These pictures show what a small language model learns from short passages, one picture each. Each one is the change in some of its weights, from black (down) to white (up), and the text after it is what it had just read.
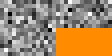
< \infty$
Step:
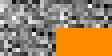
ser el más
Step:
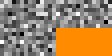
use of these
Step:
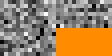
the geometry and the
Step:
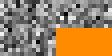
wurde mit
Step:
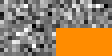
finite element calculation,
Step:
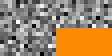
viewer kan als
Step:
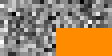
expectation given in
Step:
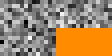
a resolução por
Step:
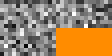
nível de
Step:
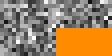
the periodic orbit
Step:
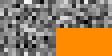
commonly used pattern
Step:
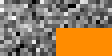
to find continuously
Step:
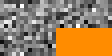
speedup over
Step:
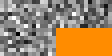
related protective
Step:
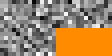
door de jaren
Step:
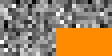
fijado para
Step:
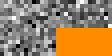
increasing (or all
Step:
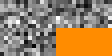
efficacement des
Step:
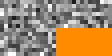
which it follows%
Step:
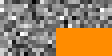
to triple with
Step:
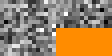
the sense of
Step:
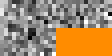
in Zhou
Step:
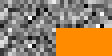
\rangle -
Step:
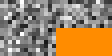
dispor de
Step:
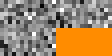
X \mathbf
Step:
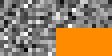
For future
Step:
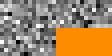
імена з
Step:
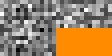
integrals are invariant
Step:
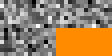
tiepido che
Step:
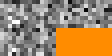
del referido
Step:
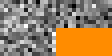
analysis of weighted
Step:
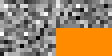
no effect and is
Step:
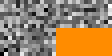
concept of the
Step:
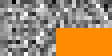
Pedagogika. –
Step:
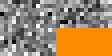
present the mathematical
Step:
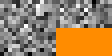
sensitivity analysis
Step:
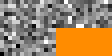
based on the proposed
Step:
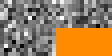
\item The union
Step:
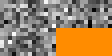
the added
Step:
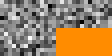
va boshqalar
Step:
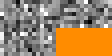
iyi test
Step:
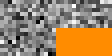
which connects
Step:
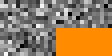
statistically significant effect
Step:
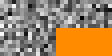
afirmação de
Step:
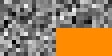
The precise
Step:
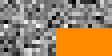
this note, we
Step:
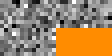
this invasive
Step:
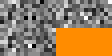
\hline \hline
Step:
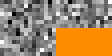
is able to
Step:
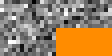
to the torus
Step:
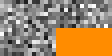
before show that there
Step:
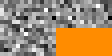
we may consider,
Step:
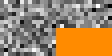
projection, we have
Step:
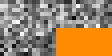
empleo de
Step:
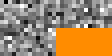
regular extremal
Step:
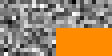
method, we choose
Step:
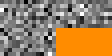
two Gram
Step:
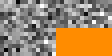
proved using the
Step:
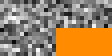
templado con
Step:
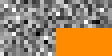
hár biri
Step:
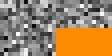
obtained using the classification
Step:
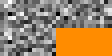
onto $\mathcal
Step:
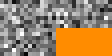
traficului de
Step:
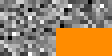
b \in
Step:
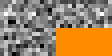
n$, hence
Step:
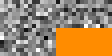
integrando assim
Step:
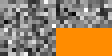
the membership
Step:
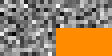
$E$ and
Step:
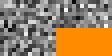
check that they all
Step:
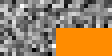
de alimentação
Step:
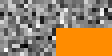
що його
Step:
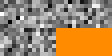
e DW,
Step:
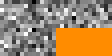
too. Then
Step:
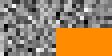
pseudo linear
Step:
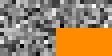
Bayer and
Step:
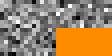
os modelos
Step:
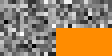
the assumptions of Proposition
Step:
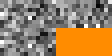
\quad \Omega
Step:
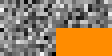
two cases are
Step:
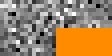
given by $$
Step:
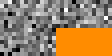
showing that we
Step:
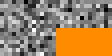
explicação de
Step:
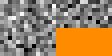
of globally
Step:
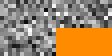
1$, we have
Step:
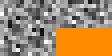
as well as in
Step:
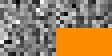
una mejor
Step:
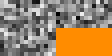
bir yillik
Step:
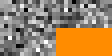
means that when the
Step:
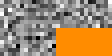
induces, by Theorem
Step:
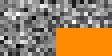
but equivalent way:
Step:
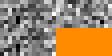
in the first
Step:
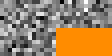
these polynomials are linear
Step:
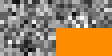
capital continuam
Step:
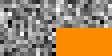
in a similar way
